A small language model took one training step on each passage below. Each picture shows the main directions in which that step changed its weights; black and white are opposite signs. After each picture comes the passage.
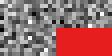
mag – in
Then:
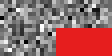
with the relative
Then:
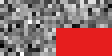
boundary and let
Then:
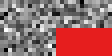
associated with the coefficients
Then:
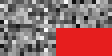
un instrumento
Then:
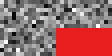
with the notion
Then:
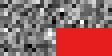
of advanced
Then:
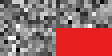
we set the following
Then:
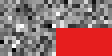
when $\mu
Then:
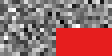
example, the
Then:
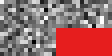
channel in
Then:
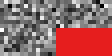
baixos de
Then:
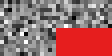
de São
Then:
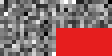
na realização de
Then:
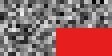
index of the first
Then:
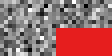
not hold for
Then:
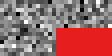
determined by the
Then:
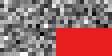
can be extended
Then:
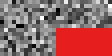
$\Gamma$) would
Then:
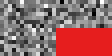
is locally
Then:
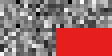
following properties: $$
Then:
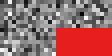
\nabla \varphi
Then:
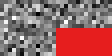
we find a model
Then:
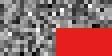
por año
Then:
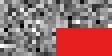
normal, we may
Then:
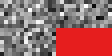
We can define a
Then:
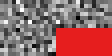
ichki va
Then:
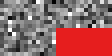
la misma
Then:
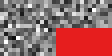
limit of the
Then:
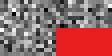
and 4. As
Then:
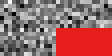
simplified proof
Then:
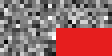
and lengthy part
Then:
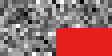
that $L$
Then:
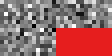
algebra. Therefore
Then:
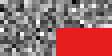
linear ordering by
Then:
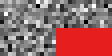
Since the intersection
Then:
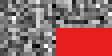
va kapital
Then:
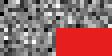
а также
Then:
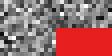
We have the
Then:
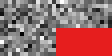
$\mu$ for
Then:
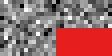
The control group
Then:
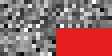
presented in this
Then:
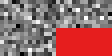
Then there exists a
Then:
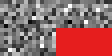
cual incluye
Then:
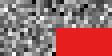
The author would
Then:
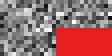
authors with
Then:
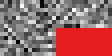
the features
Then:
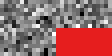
subspaces or
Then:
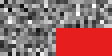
of several
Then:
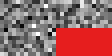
ва ундан
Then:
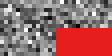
directly from
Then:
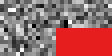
trivial one, in
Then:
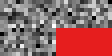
junto a
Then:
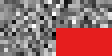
part (i)
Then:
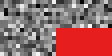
дан сув
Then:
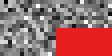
observe that we
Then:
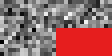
probability space $%
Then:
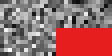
propose a general
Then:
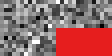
para determinar los
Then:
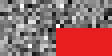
birla xor
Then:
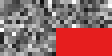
potencial para
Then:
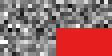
all of these
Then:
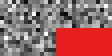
entlang der
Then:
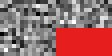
the best or
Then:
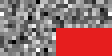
el mismo
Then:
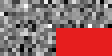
заходи для
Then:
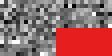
partir de
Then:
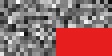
ибо он
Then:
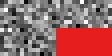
proving that we
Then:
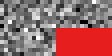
similar role to
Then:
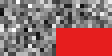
solution: $$
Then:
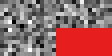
distribution function,
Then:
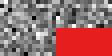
their $9$
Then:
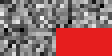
años en
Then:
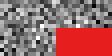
with an active
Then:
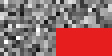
representation of the
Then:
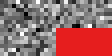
on each curve in
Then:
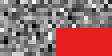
контроль у
